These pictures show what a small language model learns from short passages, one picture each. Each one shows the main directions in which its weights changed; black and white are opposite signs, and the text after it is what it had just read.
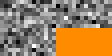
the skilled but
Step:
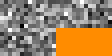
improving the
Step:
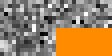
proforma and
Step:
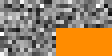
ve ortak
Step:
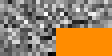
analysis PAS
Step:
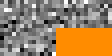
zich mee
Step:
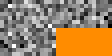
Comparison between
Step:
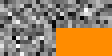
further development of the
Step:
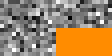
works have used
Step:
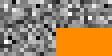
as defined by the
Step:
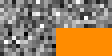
a means of
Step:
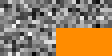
and participatory method
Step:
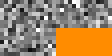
equipment for
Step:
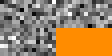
options were found
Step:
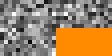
target is to
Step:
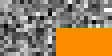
energy science community
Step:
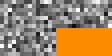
variance showed no
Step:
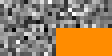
the members of
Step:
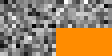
groups according to the
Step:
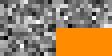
the knowledge base in
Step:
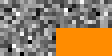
with less impurity
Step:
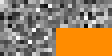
ale UE
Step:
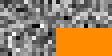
Tosi al
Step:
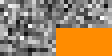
plans to develop
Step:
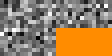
with a larger
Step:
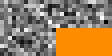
high concentration
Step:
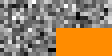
had a great
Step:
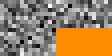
which shows that they
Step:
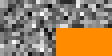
those who were not
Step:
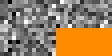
it is still possible
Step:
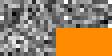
va boshqalar
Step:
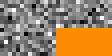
al crimen
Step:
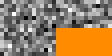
to compare them
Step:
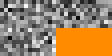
de Hoge
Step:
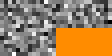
procedures to
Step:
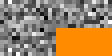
modified at high
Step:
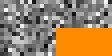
eight sources:
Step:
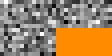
functions. This
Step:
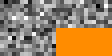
calculate the
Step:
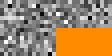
без того
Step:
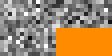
where both its
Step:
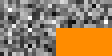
properties aid
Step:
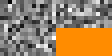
of tubular
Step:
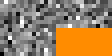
affecting their
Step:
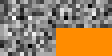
network variables in a
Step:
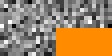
attention in the
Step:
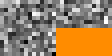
conclusion for
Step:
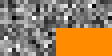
no escapan
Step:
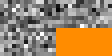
of composite
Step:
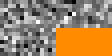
knowledge has been
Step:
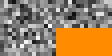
subband as
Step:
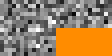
extended use of
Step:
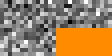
در فا
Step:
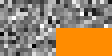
Ufficio di
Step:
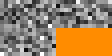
uchun muhim
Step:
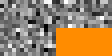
pago o
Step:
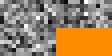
Natural Resources
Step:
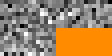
seperti yang
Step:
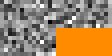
Members are
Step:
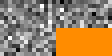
dan menjadi
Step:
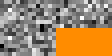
для парной
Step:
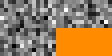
o direito
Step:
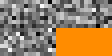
dominated by
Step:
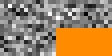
pattern of
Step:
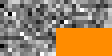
que podría
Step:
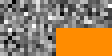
by the brand
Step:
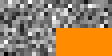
culturale și
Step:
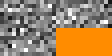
oila va
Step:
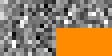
growth is the
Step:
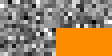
remark can be
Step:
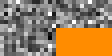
and precise
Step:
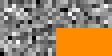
jarayonida pedagogik
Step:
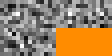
was cured
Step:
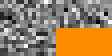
last few
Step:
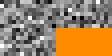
the initiator of
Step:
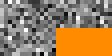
hearing people
